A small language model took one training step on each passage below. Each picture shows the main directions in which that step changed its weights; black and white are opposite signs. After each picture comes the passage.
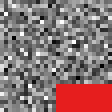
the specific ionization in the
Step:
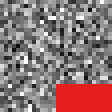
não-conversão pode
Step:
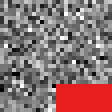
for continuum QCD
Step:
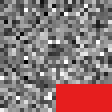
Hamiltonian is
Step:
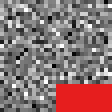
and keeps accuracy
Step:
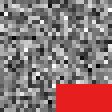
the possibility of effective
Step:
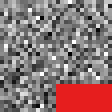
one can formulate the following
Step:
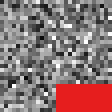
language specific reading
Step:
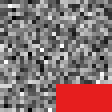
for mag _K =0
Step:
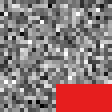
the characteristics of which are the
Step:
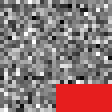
of previous reports on the
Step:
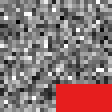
de la terapia y los
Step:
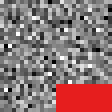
to produce a large field
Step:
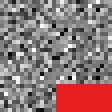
Om Prakash¹,
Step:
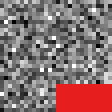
initiated automated measurement).
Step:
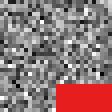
In dezelfde geest
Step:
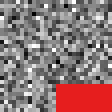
takrorlanishi bilan
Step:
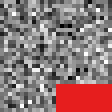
адвокатів в
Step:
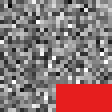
For instance, neutron
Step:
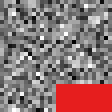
семантику можно
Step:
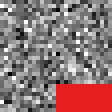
Source: Smart
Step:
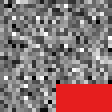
backbone for daily
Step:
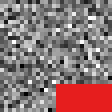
of Sciences of the University of
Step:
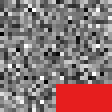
The previous results use the interaction
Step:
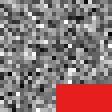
businesses like
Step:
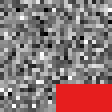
microorganismos do
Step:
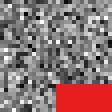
folder} [types:
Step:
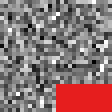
3 and 4 are in the state
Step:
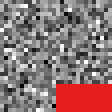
(provinces) to fit
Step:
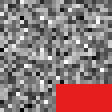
Table 2, we can notice
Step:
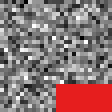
Linguagem e Ensino
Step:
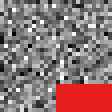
and dissolved layers
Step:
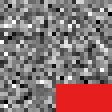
women in the late
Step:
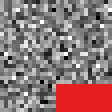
and temperature. We rigorously
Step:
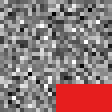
Agricultural Mechanization
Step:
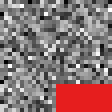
area of Europe, with
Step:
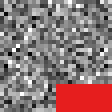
that of the existing model at
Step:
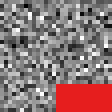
destaca Almeida
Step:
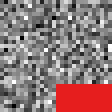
PC₂ showed that
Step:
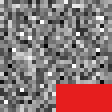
for the pairs, the
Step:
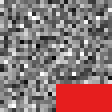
to other areas in the USA
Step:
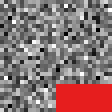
separar as impurezas do
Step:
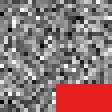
indenter, damage may be
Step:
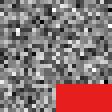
hayot falsafasi"
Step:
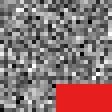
for the multiclassification
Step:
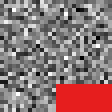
geometric layouts, a
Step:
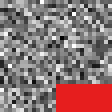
total energy content in electrons with
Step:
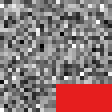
niñas! de
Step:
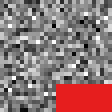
incredible feat not often
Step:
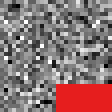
eliminates the Gradient
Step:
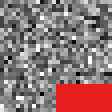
have equal responsibility.
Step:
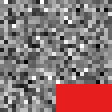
advanced nations.
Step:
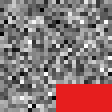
desde la herramienta
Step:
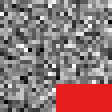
the spin-orbit
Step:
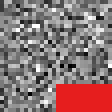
evolves beyond the
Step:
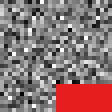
– suv massasi, c
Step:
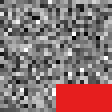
to form a long and narrow
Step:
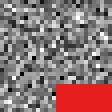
também estão ligados
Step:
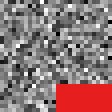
UZBEK MEDICAL
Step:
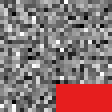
форм обучения, в
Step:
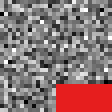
the maximum preload force
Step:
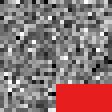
of output while obscuring the
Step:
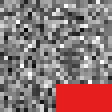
sovuqdan terining
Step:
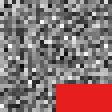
0$ density asymptotics
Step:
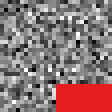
so'nggi yillarda
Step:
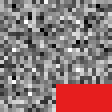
galactic nuclei,
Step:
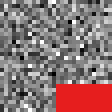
the “people”. This
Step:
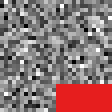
foi necessário
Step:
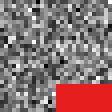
data, all estimates for the
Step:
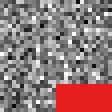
викладачів і
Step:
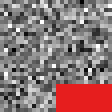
a type of infinite
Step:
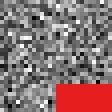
is passed through the wire which
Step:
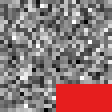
much stronger, easier
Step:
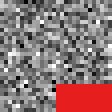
Aytilayotgan har
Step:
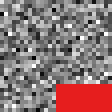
the study found neonatal
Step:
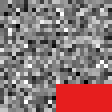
projector augmented-wave
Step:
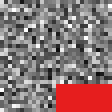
and Multi Criteria
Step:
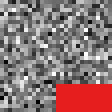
In Section 4, we compare the
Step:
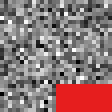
$\overline{\varphi} =
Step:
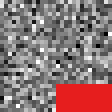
and Organizational creativity
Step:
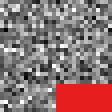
in particular was less affected
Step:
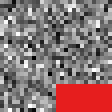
Siegfried, V.
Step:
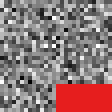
phase transitions in particular.
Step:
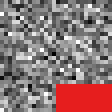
nima uchun bu
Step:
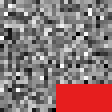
die einen Rahmen für
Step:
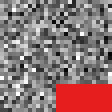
Because both $p_i$
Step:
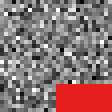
Rights, in order to investigate
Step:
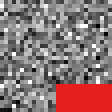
Venkateshan¹ and
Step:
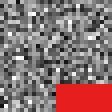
Ивановна тарих
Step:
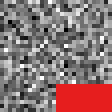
will consider that the system needs to
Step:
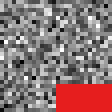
is a universe with a finite
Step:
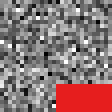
\cos \phi+\sigma_y
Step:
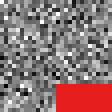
but this is more pronounced
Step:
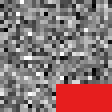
Chandrahara E,
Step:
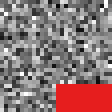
that the light is linearly
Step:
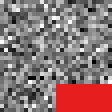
Data were also collected for the
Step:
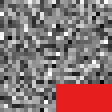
are depicted in Figure 7
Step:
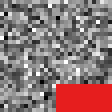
the use of the spent fuel
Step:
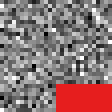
allow corruption to grow.
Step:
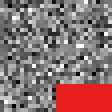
L.~Katzarkov, and
